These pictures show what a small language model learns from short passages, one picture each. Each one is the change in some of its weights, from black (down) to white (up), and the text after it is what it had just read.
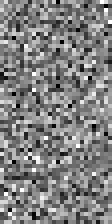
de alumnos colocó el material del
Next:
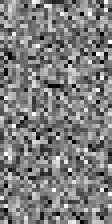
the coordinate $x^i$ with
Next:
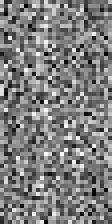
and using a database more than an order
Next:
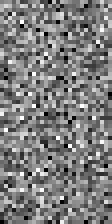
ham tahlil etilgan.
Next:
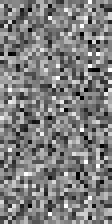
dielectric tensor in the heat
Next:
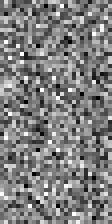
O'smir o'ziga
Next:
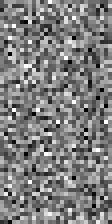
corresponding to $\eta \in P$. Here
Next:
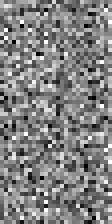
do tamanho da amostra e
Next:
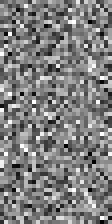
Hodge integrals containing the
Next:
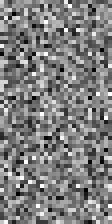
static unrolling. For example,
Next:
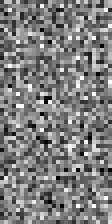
\sqrt{n+1} \cdot
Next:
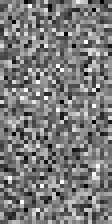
\textsc{StarGO} to
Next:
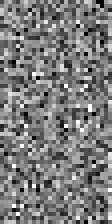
the simulated ones and a
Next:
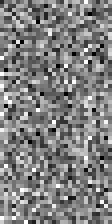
observation respectively, governed by the
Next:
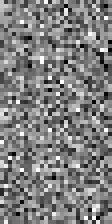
as elementary as possible in the proofs.
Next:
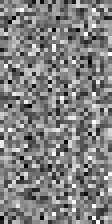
definition, using the following trick:
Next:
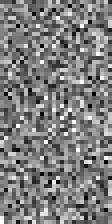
A generalization of equation (4) with
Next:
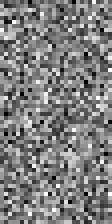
that if an element has $k$
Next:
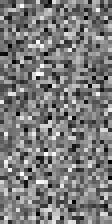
and\ \bibinfo {author} {\bibfnamefont
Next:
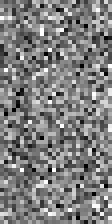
6] for further details. \\ Let
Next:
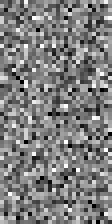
de bune practici în
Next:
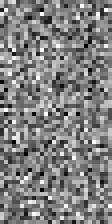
of GP \item Quantify the
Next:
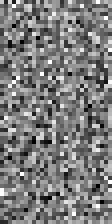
g(t) & \text{ otherwise
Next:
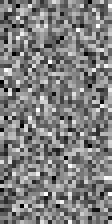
exactly those that cancel the initial
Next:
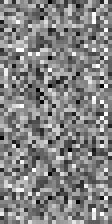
меҳнат ташкилоти
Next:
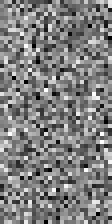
Ni somos el hombre gris
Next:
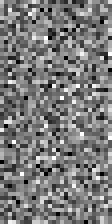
\equiv 2 \bmod 4\\
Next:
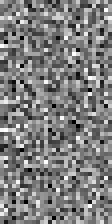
To discover and understand these regions
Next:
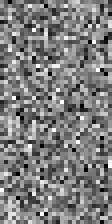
Proof of Theorem 0.1.} If
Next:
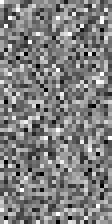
follows from~\eqref{17} that the number
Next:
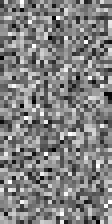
tissue should be fluid-like
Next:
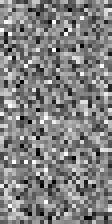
Tendo em vista que o ambiente
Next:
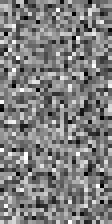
(\ref{eq1}) in the momentum
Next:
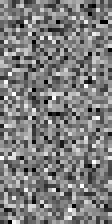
$n_i$ monomial and $\sum
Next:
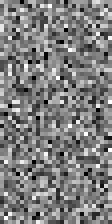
the active users influencing each
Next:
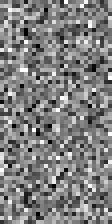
selected simulated data points,
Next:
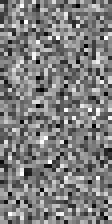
quite close to our new lower bound.
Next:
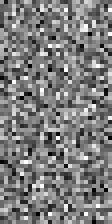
and development and only a small percentage
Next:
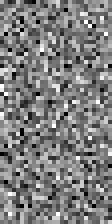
coordinates, we indentify
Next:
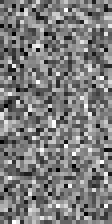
is connected, and according to the two
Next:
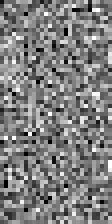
\forall\,\xi,\eta \in
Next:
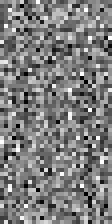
as in~\eqref{Mink}. Then the
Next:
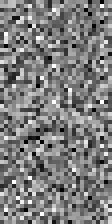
pembelajaran Bahasa
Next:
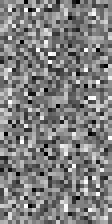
system along the magnetic field orientation at each
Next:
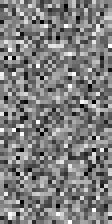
the way this duality maps appear in
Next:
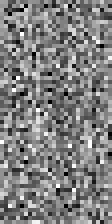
stakeholder but it is easy
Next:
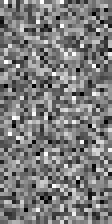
\noindent {\bf Proof.}\\ Note that
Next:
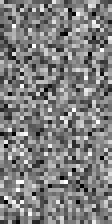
analyze the expected damage field and its
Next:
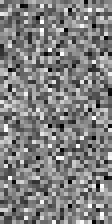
variations. However, they include only one
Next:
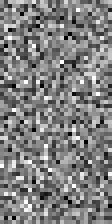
Now let $a \in A$ be
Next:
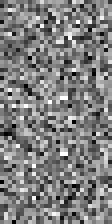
the full calculation -- hydro \&
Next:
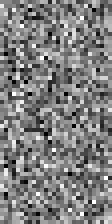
muy baja frecuencia;
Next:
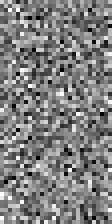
o'zgarishlar oila
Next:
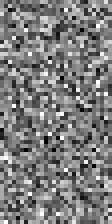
by artificial neural networks. That
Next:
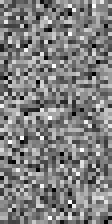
bo'lgan pantomima
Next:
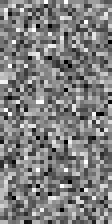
by defining the ``reference
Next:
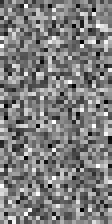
parte della sezione “Greek
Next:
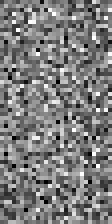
\ref{proposition: Ddelta}.
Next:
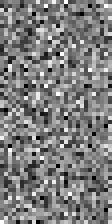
(S. B. Howell et
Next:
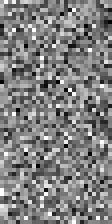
Família. HU
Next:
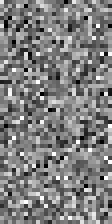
couples to a single-mode fiber
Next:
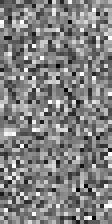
a diagnostic was developed to verify
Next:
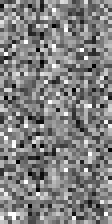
controle gedurende de
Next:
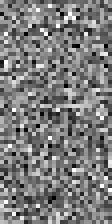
region //Texas Journal of
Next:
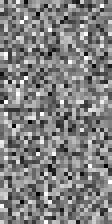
El primero, denominado
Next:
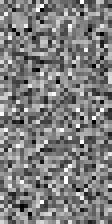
of the solution set such as closedness or
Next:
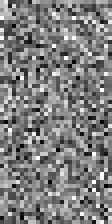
complex interplay between shock strength, particle
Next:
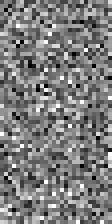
activation functions (such as a
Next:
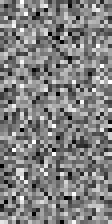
ҳисобга олган
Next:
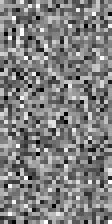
at least formally, that the solution
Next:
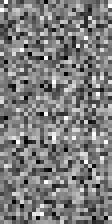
and we obtain \begin{equation*} \frac
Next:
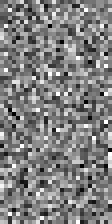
thinking used as a mechanism to
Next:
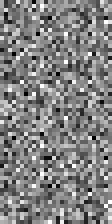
taraqqiyotining ko'p
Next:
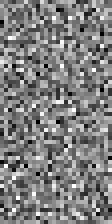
generated by (\ref{eq:9})
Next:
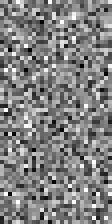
prove the following result: Let $f$ be
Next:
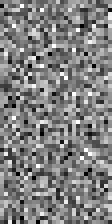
the reader is addressed for a more general
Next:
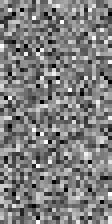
blood SF concentration, given
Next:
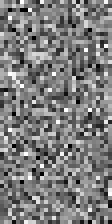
to the content of this article.
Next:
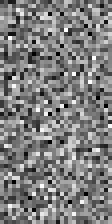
for some $k < \ell$.
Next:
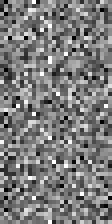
mustahkam ustunga
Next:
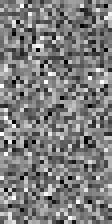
sufficient and so a model describing the slip
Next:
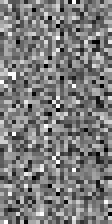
by Zakharov-Shabat
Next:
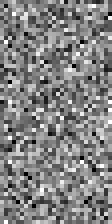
the limit of $\Delta =0$) was first
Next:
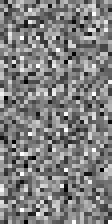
menunjukkan upaya
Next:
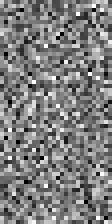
the World City Network,
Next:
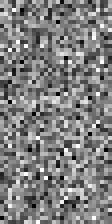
frequency-dependent effective TLN can be
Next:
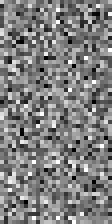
Hecatomno, hermana y
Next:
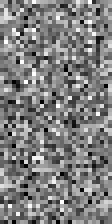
the PCEBs, and stellar
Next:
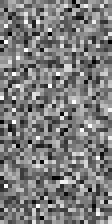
The superfluid density is the density of
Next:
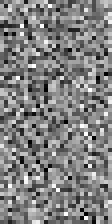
referenced, we want to thank
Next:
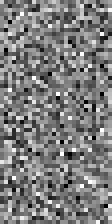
parameter space to which each survey is
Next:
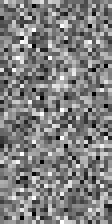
geen beteekenis. Of
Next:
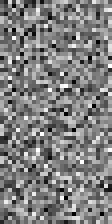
von MTRQS ist der
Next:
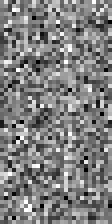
shortest path from $r$ to
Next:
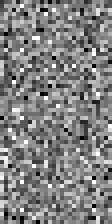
zero} \begin{abstract} Using a
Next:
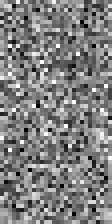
much as it connects evil to the
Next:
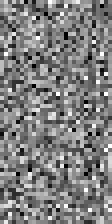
tangent to the identity at the
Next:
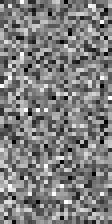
belongs to the path connecting
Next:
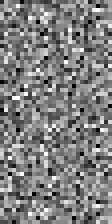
x\mapsto\theta_{\varepsilon }\left(
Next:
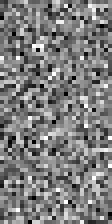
the bar and we see that these lengths are
